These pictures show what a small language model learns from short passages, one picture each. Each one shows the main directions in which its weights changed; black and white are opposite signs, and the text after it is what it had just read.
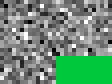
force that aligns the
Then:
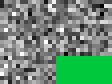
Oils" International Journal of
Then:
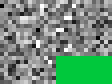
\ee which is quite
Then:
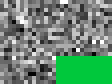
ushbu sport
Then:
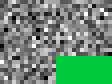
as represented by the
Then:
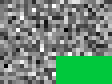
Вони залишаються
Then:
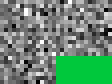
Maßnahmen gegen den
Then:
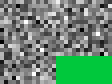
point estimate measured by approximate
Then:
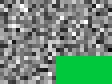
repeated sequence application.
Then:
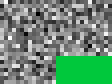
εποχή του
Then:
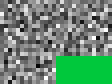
transition) into turbulent
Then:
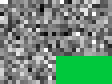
o'z eriga
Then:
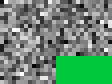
force and lower the sphere
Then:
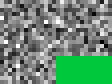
SMEs more developed. So
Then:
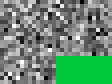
the target position under each
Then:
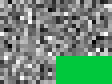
mavhum qaynash
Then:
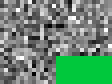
або обмежує
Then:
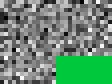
jaslar sportın
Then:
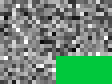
resonance, but also
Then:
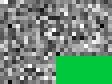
Consider a speech
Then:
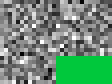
used in [97,
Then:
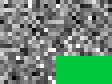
0$, the amplitude of the
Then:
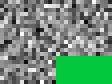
we evaluate the integrand
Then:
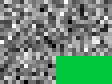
their careful reading of
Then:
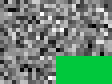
other if one assumes pure
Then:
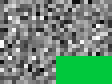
- Setiawan,
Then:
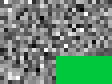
fields is close to unity
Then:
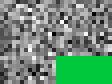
heavy baryon,
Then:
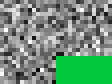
powerful tools for processing
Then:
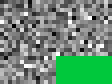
by the phantom energy
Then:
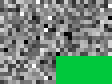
However, when it comes
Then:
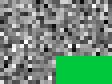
of the decomposition of the
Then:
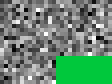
autonomy, in particular
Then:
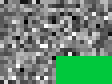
отахон бу
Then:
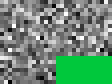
eventually grew. The
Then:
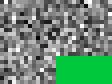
FC pathway as the
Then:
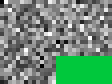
field and thus with broken
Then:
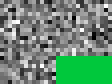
Sutning sut
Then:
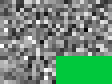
hokimiyati va
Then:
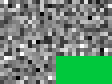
if we try to include
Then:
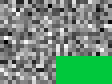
bilan birgalikda,
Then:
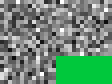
and lead directly to the
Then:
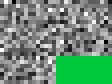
A schematic illustration of
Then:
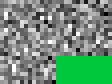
passive attack
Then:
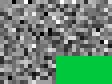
da Alienação
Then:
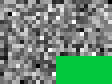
the first law of black hole
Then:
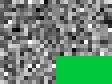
skills} from
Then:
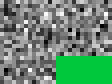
line shows the sum of all
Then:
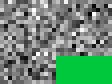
gápke de
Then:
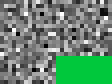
(and quarks) do
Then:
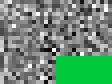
of moderate disorder is
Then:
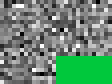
власності; розвиток
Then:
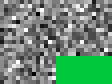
the two specular asymmetric
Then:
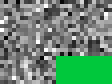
the K-band ESR
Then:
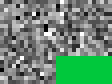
Lehre von der
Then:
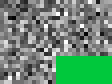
thermal conductivities calculated with
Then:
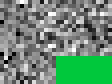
Laser beam.
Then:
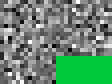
order to assess their expected
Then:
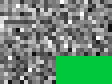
image volume in $20$
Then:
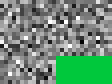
educadores tradicionales
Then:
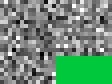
The projection decomposes
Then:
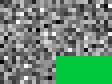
Das Konzept der
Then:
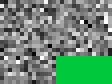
composition. The observed thermal
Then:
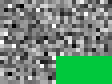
model parameters were chosen as
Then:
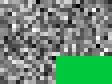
the evolutionary models to the
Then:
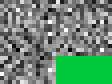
O'zbekiston Respublikasi
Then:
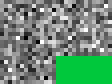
accountant die leemten
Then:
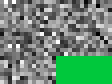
the 1\,K pot
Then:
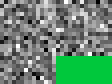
exI model best fit
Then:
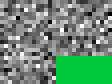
sobre esta noção,
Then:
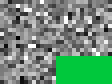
prestação de contas poder
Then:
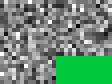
limpeza não se
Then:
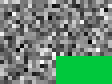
spectral resolution, the SNR
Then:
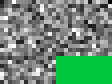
цифрового освітнього
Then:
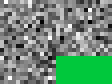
the In 3d and the
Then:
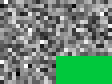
Where the algorithms require models
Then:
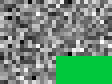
effetti della
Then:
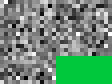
că este o abordare
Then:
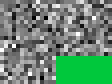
by evolving the reconstructed
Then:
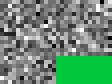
Rica, compiladas
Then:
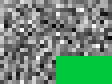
ourselves to the
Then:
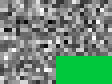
Nucl. Phys.
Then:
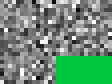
състои в
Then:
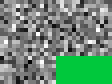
of necessary goods and
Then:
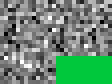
It also shows that the positive
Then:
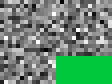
evidence-based guideline
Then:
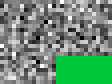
spin decoherence mechanisms
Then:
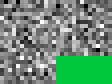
a CDW instability
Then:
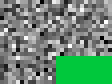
as representative of the galaxies
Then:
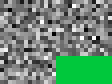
At the same doping
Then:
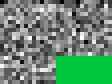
savings in labour
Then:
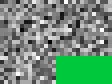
sympatric species
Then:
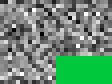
eleitorais e o
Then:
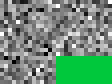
как хранителя
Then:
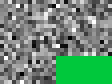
тренування; – для
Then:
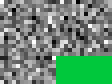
paper will also show the
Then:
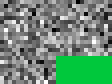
$11\%$ flux-density
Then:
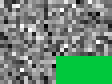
{journal} {\bibinfo
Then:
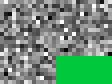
To extract all the events
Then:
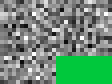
algumas respondentes
